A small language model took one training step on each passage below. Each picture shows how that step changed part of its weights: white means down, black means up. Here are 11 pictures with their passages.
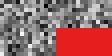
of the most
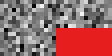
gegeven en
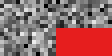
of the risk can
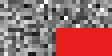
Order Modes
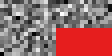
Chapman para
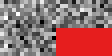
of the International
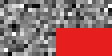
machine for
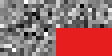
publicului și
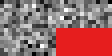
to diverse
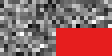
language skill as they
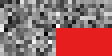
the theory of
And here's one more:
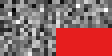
due to the lower
